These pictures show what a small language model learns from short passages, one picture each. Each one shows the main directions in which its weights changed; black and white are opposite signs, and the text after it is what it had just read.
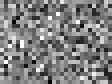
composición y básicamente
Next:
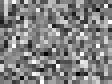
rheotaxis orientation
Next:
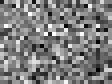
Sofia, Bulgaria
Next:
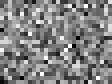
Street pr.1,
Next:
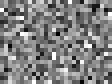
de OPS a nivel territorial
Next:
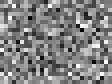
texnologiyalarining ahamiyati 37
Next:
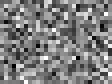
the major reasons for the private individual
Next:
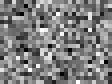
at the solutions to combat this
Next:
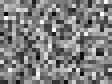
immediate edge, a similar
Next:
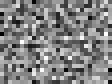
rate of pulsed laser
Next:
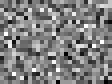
do IFRO muitas das
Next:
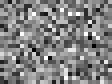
Relata a seguir o que
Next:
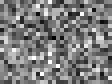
abwarten, bevor
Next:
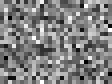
Таблиця 1
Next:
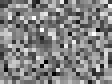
dispersity were determined using
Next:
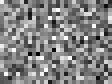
imperiyasi, Turkiston,
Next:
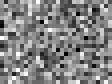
kaliti yordamida
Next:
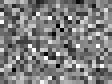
asarlari xalqimiz tomonidan
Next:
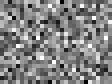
Beyanı Yazarlar
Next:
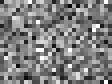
SMM activities of this
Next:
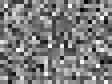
jamiyat xavfsizligini
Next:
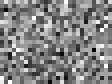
etc. Heavy metals
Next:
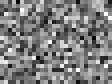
por meio de publicações
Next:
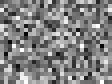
the Kodak Effect."
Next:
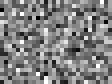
can be an influence on employee
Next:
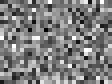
in it worldwide, and
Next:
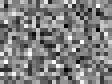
an organization are used for a competitive
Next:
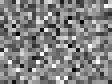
дослідження ефективності правових
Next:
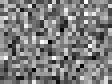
SS – Criada
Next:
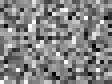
allocated + how many
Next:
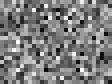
vegetativ buzilishlar
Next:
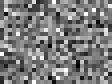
lê-se: O
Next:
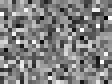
methodologies through the Open
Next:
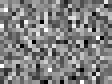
terutama dari bahan
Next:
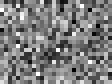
yeast communities was significantly greater
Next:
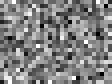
sm qalinlikda
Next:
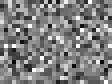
devolved from the national
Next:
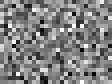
(2014) fazem as suas
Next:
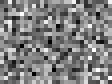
features of a single control system with
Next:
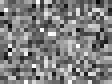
light. It can be implemented using
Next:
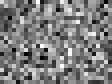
of segments adjacent to
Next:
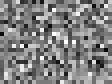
employee's turnover will be
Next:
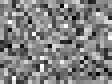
proizvoda od
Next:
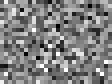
for people to voluntarily return
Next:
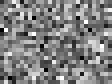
Xilinx Inc.,
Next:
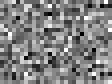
economy in the world market. It
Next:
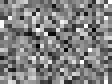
etadi. Chunki
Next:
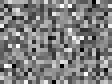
y a las expertas
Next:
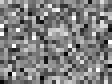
on Circuits and
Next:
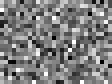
was developed that predicts the
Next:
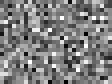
- [3] Amazon
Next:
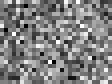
bacteria spread out of
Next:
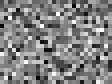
Name Altitude Start
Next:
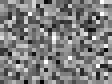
able to imbibe value
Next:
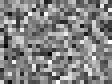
the elbow, as described
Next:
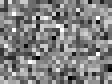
an incompressible
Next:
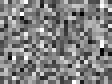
blueprint for other similar
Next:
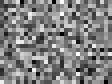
1989 by Mormann and
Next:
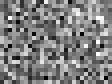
Прогностичність та
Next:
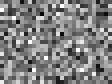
are those objects and where
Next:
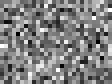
the purchasing process, more individuals
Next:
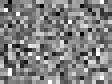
→ updates land use This
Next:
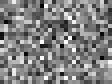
the FGT_1 can
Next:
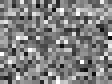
persists and the more it becomes
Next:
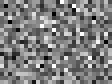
Bacterial Envelope
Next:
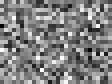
натижада юқори
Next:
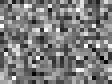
nazariy va metodik jurnal
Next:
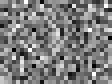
É indicado a realização
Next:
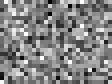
of ethnic culture as discussed
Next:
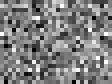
by Ababneh et
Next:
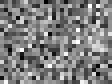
masyarakat kota
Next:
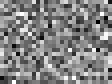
ganar sueldo,
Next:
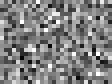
في ترسيخ
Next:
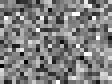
be conveniently positioned and
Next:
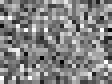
детей, из них 90 с
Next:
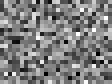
since in a real-world
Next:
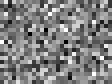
the case of a malicious
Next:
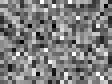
26). O halde, bir
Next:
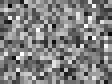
introductorio* y un
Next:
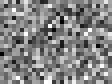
intended learning outcomes (Figure
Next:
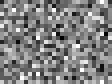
points to the countless factors
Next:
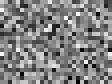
tenido un aumento considerable
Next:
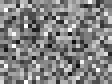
*Social Innovation:
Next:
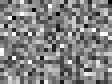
document. Reports Interview
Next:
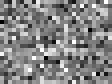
escola, o professor precisa
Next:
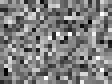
under the curve ML
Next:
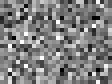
u kapacitivnoj
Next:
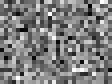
business resilience and sustainability by
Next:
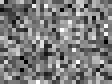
daughter ions of
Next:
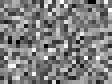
the expense of the child's
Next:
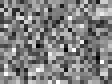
motor vehicles in the
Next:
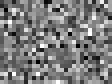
a decrease in the rate of
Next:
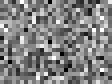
and 40% of hospital deaths
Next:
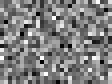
this is useful in the cancer
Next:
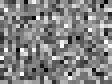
dan signifikan antara
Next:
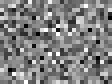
available for the following services:
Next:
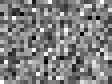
in an abscess formation is
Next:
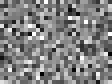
A significant number of idioms
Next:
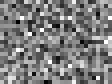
from noisy data points in
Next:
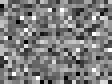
dotsent B.M.
